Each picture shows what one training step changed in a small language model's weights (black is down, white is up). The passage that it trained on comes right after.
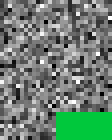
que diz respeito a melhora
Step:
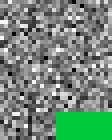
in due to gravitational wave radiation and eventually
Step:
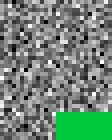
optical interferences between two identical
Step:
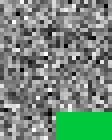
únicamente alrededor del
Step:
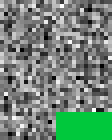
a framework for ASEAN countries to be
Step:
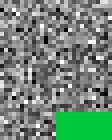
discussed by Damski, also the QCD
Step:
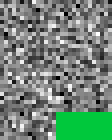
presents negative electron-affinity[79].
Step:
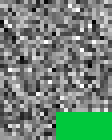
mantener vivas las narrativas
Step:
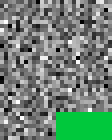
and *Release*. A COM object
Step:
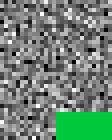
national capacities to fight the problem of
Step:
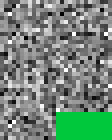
precast concrete industry that to date
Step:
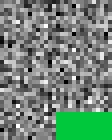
única, como algo proposto
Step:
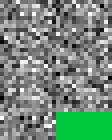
прееклампсії та
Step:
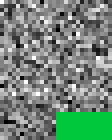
due to output coupler and intracavity
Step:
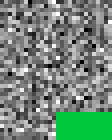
of PI/Graphite as a function of
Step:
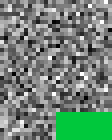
(F-RouND), which dynamically
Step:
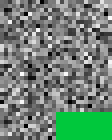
presented in the application cannot lead to dual
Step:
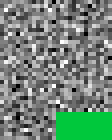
developmental opportunities, university
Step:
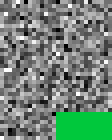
one-sample t test. The SCC means
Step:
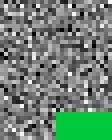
Educational Research*, 58(3),
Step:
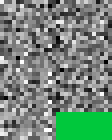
у освітній процес
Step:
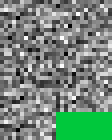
verschiedenen Fragen der
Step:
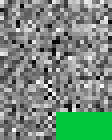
ijodiy tasavvur,
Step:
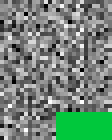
other factors such as social support and cultural influences also
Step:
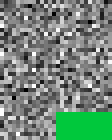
sotib olish emas. Bu
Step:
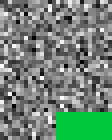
a flat-spectrum radio
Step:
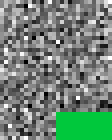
little awareness about
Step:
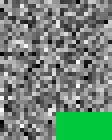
based on the MQ2008 dataset. As have
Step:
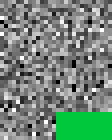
rates given in Table 2. TABLE
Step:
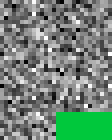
265 Mirabdullayev
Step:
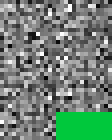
segmentation du visage est effectuée à
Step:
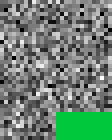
we have taken snapshots during the
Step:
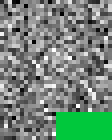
is the optical period of the pumping
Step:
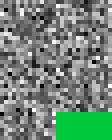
CDR takes a long time to lock
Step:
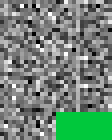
current technological practices. Technological Progress
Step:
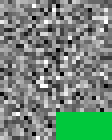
Hobson, *et al.*
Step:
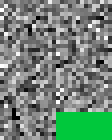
va eshittirishi jamiyatda hal
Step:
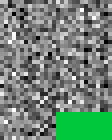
relating directly or indirectly to
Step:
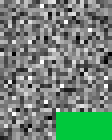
\item The reconstructed Higgs resonance
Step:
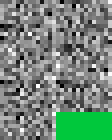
The algorithms are applied on the previous years data of
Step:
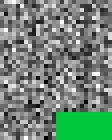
to activate social discontent and to
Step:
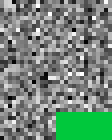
with close adults on the formation of family
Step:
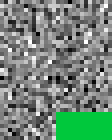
the $D^+$ decays we use
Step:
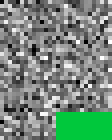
Besides, as it will be shown, within
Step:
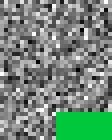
with Xavier-CMAE, and
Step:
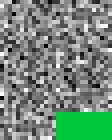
membantu penguasaan
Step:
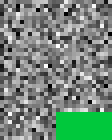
мов Харківського
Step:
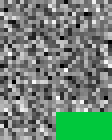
clarify the cause of the difference in
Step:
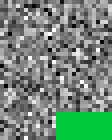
Ren conceived, designed, and
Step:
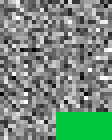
is rerun. A transfer matrix is
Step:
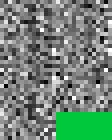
to PU prevention and treatment among
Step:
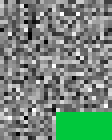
and low diffusion, and is ideal for
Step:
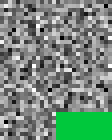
new method to extract experimentally values of
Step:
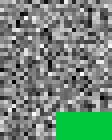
the northwest of Mexico. The
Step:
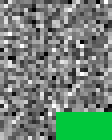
a variety of activities with different focuses in
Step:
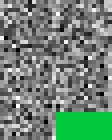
2D top view encoding captures the
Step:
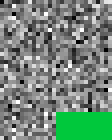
quantum systems with CAOs generating another
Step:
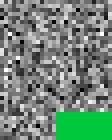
followed by a projection layer, was
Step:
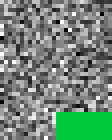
demand? Evidence from the Global
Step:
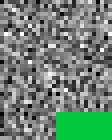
people with diabetes towards resources, monitor
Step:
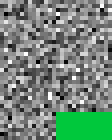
procedure may now be repeated iteratively
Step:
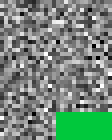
in a traditional way with a centralised and
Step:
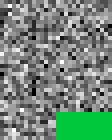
l'AS n'a aucun effet
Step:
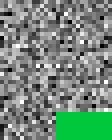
menganalisis dan menyajikan
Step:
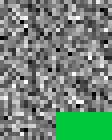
again to look for an A-like to
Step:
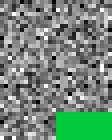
shown in Fig. 10. 419 From the
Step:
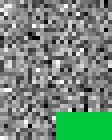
sujeitos críticos,
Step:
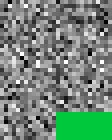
o'rnatish psixologik
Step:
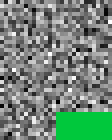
the Fermi surface characterized by a frequency
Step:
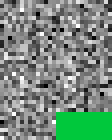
7. Hikoyaga reja
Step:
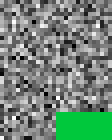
mais se aproximaram estão no
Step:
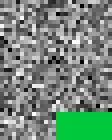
үерт автах
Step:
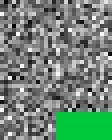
between OCB constructs based on social
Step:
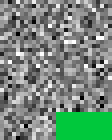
ko'rsatkich ikki
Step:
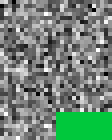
Centrală de la Moscova
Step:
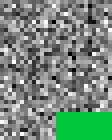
oil and isocyanide, and some
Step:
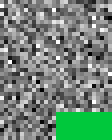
on the electrostatic potential evaluation,
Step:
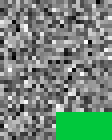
state exists for every mass also in the
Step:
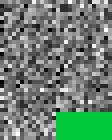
with existing muffler (dB)
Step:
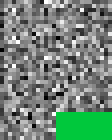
de producție, infractorii pot
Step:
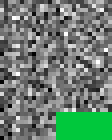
этого года по 2002 год
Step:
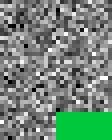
действительности, нет
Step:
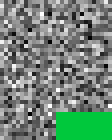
apply a S\'ersic model with
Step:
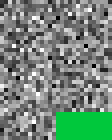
We then used the bispectrum
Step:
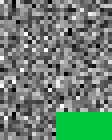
criterios normativos de forma
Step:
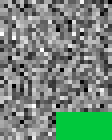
be strictly lower triangular
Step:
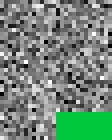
Bose system is determined by the set Eq.\
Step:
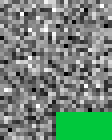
score, which effectively avoids
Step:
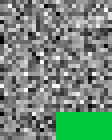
por imposibilidad y hasta por
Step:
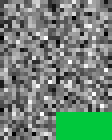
института физической
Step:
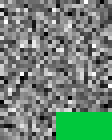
on a stepwise approach to make important decisions
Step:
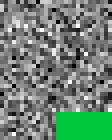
Mean Control 2.0 2.4
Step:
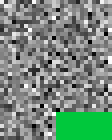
they are determined by the lengths of the principal
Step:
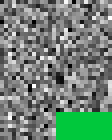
of synthesis (the amount of
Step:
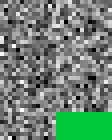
van efficiency kan het best
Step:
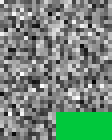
the trap aging behaviour must be there,
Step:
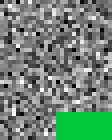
SVNS los cuales permiten
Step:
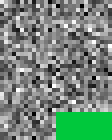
``Cognitive Tutors:
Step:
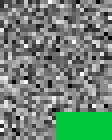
galaxies in our sample. The circle sizes and
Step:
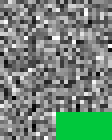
on their walls and can cause the
